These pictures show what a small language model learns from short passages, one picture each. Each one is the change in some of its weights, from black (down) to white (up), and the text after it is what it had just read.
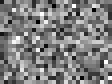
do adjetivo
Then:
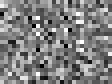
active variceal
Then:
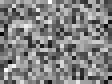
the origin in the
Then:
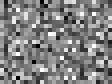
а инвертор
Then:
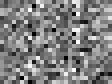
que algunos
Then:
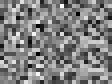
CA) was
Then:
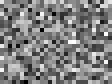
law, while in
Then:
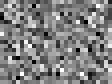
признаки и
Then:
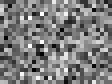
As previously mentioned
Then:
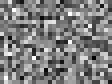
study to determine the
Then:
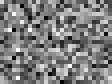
has developed a research
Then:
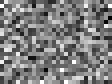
satisfaire sur le
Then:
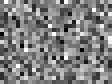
excesso de
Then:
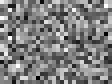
body, actions and
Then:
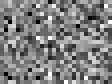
any adverse effects
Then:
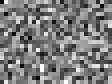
W2), including
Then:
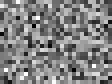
the metal
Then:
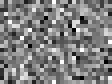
1 tup
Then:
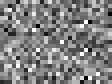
a row,
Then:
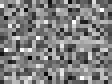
legato alla
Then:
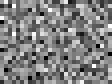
constar neste
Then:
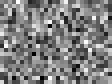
partial cement
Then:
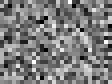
to quickly
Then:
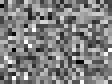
the formation of
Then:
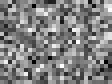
las que es
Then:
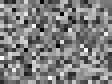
and projection
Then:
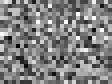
predicted and actual
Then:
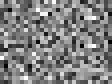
in the monthly
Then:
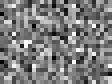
en Historia
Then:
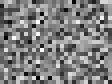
: Peer
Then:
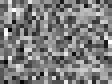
Introduction Studies
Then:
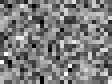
it supports multiple
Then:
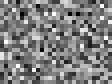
for this study.
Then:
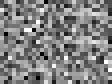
SN Sample
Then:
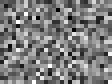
and hence the
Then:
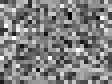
during membrane damage
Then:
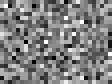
desafios que
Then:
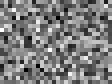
and principles in
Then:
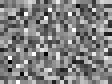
subjects except the
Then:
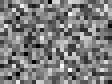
accessible AI solutions
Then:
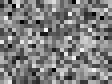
they find that there
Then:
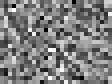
Coverage Number
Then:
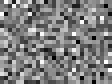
un lugar
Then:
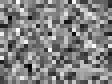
he lived in
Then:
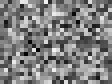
media virtual.
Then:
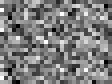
social development of
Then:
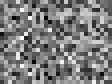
primário da
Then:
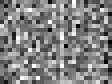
la dignité
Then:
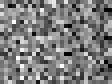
las representaciones
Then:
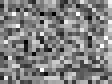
relatively flat
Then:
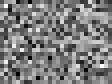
characteristic absorption
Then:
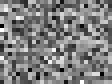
of teaching staff
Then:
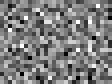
знаний по
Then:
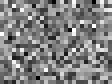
cooperação para
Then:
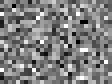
Medicine &
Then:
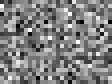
affords high processing
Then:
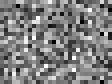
$q \in
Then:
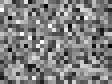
set of approximately
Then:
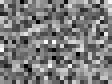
a practice. It
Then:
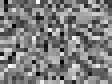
These concepts had
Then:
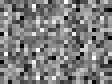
por demais
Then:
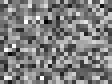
procedure? -
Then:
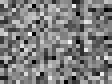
que tenemos del
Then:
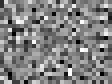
all 10 choices
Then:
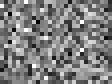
be repeated
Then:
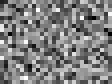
in Figure 4 which
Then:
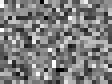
and could be
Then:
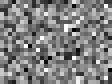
e estudos que
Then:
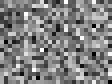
- Regent -
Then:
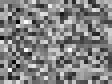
году с
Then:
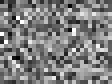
coordination of
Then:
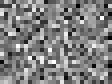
un cadre
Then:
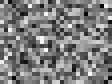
their environment.
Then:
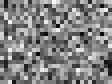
emotional stress are
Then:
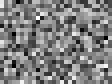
than preparing the
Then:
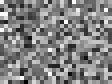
and comprehensive diagnosis
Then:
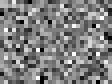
Antara Model
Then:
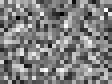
To get the best
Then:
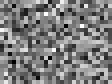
of users. It
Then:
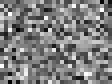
breach of
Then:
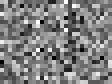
alimentos de
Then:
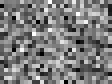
ve Koç
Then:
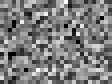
nature. This situation
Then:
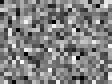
patients, 170
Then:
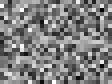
bacterial cells
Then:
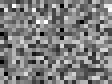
that *Deha
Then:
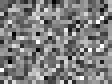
ambition**. -
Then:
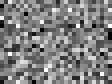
eine bessere
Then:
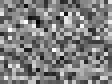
have slightly
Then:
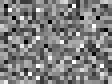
em São Paulo,
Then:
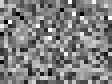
the request send
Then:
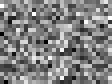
recently found in
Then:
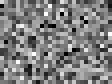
was born in
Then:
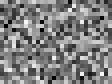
used in this research
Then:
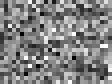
N ₂ Cl
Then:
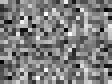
transformer. Moreover
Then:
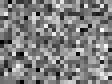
weights on which
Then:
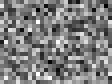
numerical approximation
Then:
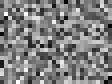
the facilitator
